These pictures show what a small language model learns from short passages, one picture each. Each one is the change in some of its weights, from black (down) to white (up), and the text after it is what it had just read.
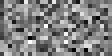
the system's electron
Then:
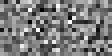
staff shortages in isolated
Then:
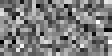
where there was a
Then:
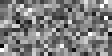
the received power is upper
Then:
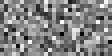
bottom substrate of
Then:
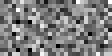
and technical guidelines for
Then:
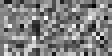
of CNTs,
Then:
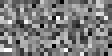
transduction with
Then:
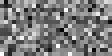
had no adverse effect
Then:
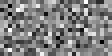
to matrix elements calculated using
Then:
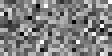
performance is reasonably well
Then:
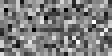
vertical annulus.
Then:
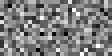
what has been attributed to
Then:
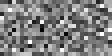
the highest pregnancy
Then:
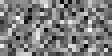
separated signals at sentence
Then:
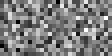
and healthy environment not
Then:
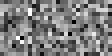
spacetime is stably
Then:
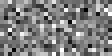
between elevated SFE
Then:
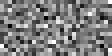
higher C+O mole
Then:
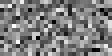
reducing false positives
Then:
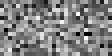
step to ensure it for
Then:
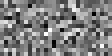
measured with a measuring
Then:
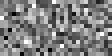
to the event were
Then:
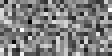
user to receive one
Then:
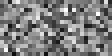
rough and bumpy
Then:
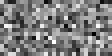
MBA, and
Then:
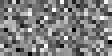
are the most likely
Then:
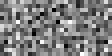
region $m_{\tilde
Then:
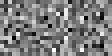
higher number of resonance oscillations
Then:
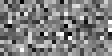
two configurations (number 28
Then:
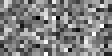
conditions. Dry storage
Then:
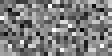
generative network was trained
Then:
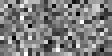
Recurrence of early
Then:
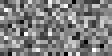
have sufficient conceptual
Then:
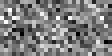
way are often quite close
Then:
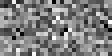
more research on the other
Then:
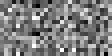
the CP phase,
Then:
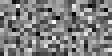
for simulation data, true
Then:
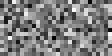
through an ape package
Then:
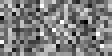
the similarity score of
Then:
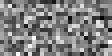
Wu, W.
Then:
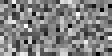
To enable the children to
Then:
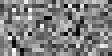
we assume it takes on
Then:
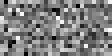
issues do you see coming
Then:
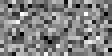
though it could potentially
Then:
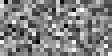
Project details References:
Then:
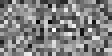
mark the objects within the
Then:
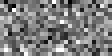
peak occurs (solid
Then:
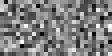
plans; Facilities for
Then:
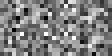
radius of torus and
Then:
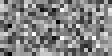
discussion Organizational
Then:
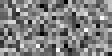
2020 with the aim of
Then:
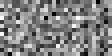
UV lamp).
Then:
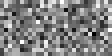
schooling. The above
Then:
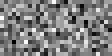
wars) or on
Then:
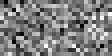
supports a learning process
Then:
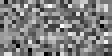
treatment process, as follows
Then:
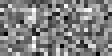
dust, itself
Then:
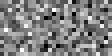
this system for magnetometric
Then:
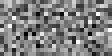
playback speed.
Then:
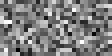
a character matrix with the
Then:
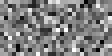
now return to QCD.
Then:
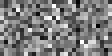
discretizing a continuous
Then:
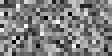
parameter within the code.
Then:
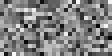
(\eg, web
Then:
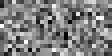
gather the required data
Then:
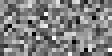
A. Supplementary data
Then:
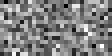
binary patterns are generated by
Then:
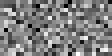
be extended to continuous functions
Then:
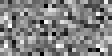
one has to find a
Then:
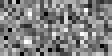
to the RB
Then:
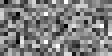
PCR detection DNA
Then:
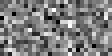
potential $U$
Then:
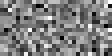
will vary the rate of
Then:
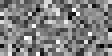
was possible to determine the
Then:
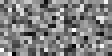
project duration and to introduce
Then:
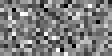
those during the earlier observation
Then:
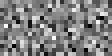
and angular distributions of the
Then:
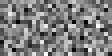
and climate change's impact
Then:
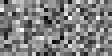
"Names of
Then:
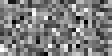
ARPES, agree
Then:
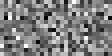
to a transformer
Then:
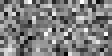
an organization follow in order
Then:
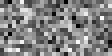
Inset: the intensity
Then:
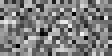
function equation order by order
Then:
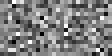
and scholarly
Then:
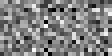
intensities and technological
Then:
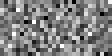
of PRB demands
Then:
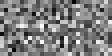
Fig. 2 The variation
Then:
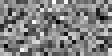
observed in GA
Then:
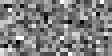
titrated using
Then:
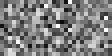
particles of an atom never
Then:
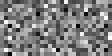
second column the relative probability
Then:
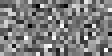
be applied to scale the
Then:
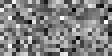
the students to develop communication
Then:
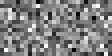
scattering are significant. In
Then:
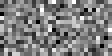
$\beta \rightarrow
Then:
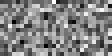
CWAO is
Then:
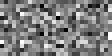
laboratory tests for the
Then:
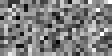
accompanied by
